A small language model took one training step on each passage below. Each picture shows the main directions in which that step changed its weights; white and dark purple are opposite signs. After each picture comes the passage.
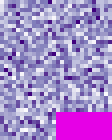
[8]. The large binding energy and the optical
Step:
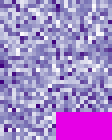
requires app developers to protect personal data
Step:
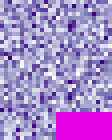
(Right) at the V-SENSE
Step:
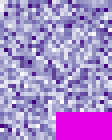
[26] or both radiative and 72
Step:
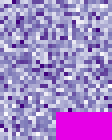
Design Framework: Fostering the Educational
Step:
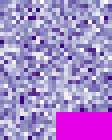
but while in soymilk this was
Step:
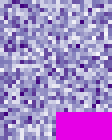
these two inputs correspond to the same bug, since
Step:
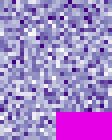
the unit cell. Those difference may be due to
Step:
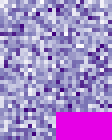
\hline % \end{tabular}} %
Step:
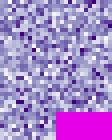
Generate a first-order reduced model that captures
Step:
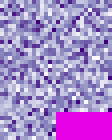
class groups, which enable either single or group
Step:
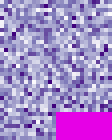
field, the energy is deposited so rapidly that
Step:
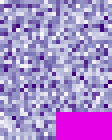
analysis for contamination in aquatic species should be
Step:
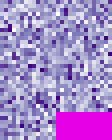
\eqref{eqn:yukawa}, there will
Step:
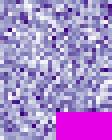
pets than males*. Users may
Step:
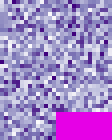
to refine criteria as the study progresses
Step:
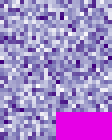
develop into crime. Kabiru et
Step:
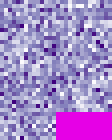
were not suited to his preferred approach. All users
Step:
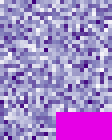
respectively. In Section 3 we then present the variational
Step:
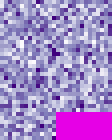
irradiated HECs at 20~kHz.
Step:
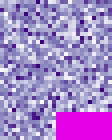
been established to outperform baselines and represents
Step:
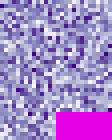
qubit states, as described in the main text. The
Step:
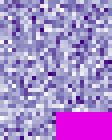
the intraoral examination was diagnosed the
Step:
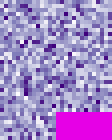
longer, nearly horizontal field lines higher in the
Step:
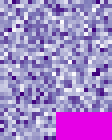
dialogue successes helped to promote convergence
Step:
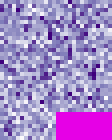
to recognize key word commands and send
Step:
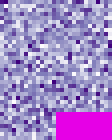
base electrodes were prepared by laser ablation. A
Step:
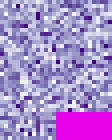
high symmetry path shown (red color) and
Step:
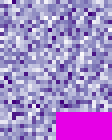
but as of the time of this writing have yet
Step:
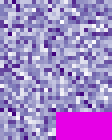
of Klagenfurt}
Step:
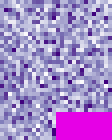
restricted part of the evolution, where they set
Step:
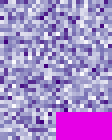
investigated in the temperature range Fig. 1.
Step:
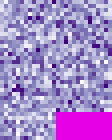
a function of xp . There is an extra
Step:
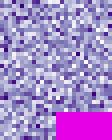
natural sand replacement to create varied ratios of
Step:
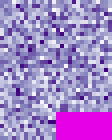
extrinsic motivation. In 2012, Lopes and
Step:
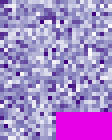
BPH females. Normally, a
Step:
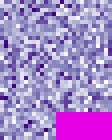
environmental problems and the opportunity to take part in solving them
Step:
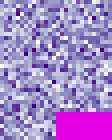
family. Sachdeva & Malik
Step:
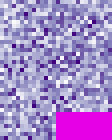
we consider adequate for our purposes. The amount of
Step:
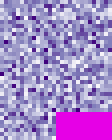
lipids. The phase separation is initiated through
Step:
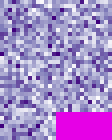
NUTS3 region level (see Supplementary
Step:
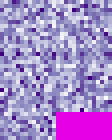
Reflectometry UNIBO: Università
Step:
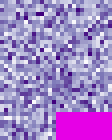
Internet piracy, Uploading
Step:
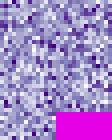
as this event so far, although some of them do
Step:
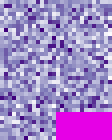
minimum temperature within the TMF cycle while they are
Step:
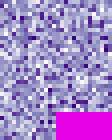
or change the way things look, smell,
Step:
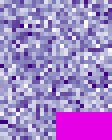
were assessed using the Groundwater quality index
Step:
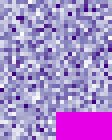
4 that policy optimization is known to have high variance in
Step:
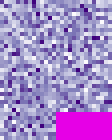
wavelength region below 400nm, the aforementioned
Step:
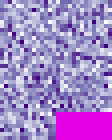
and supervision is adequate without the design process well
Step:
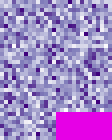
audio analysis where the target audio accessibility can be limited
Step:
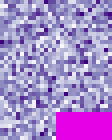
possesses a vanishing external curvature, for any form
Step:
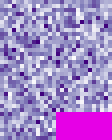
from robustness-strengthened neural networks and assign
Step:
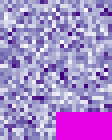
account for it in the same way here for calculations using
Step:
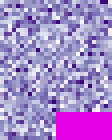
"cameo" images derived by extracting
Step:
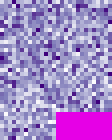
of the Gaussian Code [30]. It should be
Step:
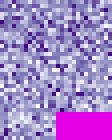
to digital data by a microcontroller.
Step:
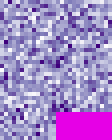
their own observation and reflection about the happening. When
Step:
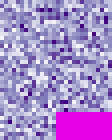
often depends not only on how good the model itself is
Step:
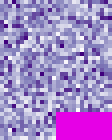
of people's identity provide the points of difference with
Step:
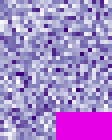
and a simpler formula that ignores variability in the
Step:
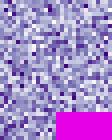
hyperparameters, and creating a unified platform for
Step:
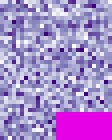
studied. The aqueous extract appears to have less
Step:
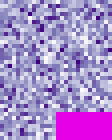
anti-poverty strategies. Minimum income
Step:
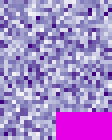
1977). Among its advisors were
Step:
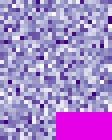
packet. By Fourier transform of the equations for the state
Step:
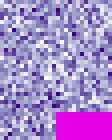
resources to obtain competitive advantage and sustainable performance along with
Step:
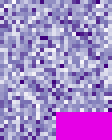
errors were not evaluated by the post processing software. This
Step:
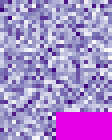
{Keldysh}\ and\ \citenamefont
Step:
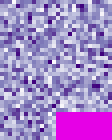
$SNR_i$ loss due to signal decay caused
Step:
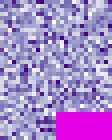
University library, Osogbo and the extent digital
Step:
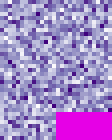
The multi-indexed Wilson and
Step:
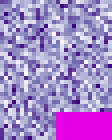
economic aspects that can spur or inhibit
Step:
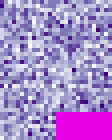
knowledge, this work, our former work [9],
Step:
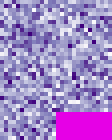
stool and associated environmental samples over a period of
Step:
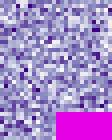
was *in-situ* gelling
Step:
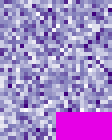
However, the NSSC pulp had lower
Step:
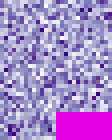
authors have read and agreed to the ethics for
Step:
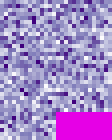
a failure in the modeled system. A
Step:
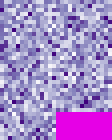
seems that the Skyrme forces redistribute
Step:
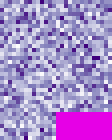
variants from \cite{Auer2002}
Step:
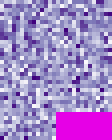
survive compression. This work searches for
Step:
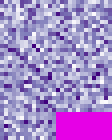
Informed consent was obtained from all subjects involved
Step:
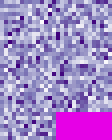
Yoo, Y, & Vogel,
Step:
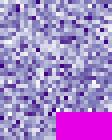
2. Preparation step The data is originally stored
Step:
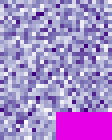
performance capabilities and social recognition, which can translate
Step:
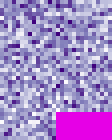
that sometimes they simulate common pathologies with diverse forms of
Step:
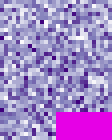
{\mathbb R}^{d\times d}$ and a
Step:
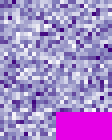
pharmaceutical industry, the pharmacy
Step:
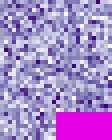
the probability of occurrence of these symbols is
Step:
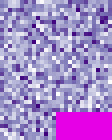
Vietnam National University in Ho Chi
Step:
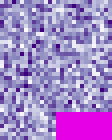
in the ``static'' diffuse scattering measured in
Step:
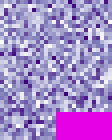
of the diffraction pattern and reduced the
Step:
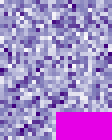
to fill 107 positions including 17 Directors at
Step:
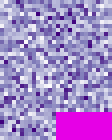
ourselves up in our little Western egos
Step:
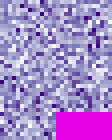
super Earth; R: rocky. The
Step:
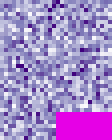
respect to the center of the sphere $l$;
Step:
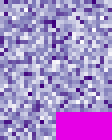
melting of the welding wire with
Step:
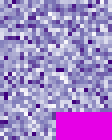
for offenses that were of a private interest
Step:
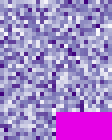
professionals from other sectors. 2.2.
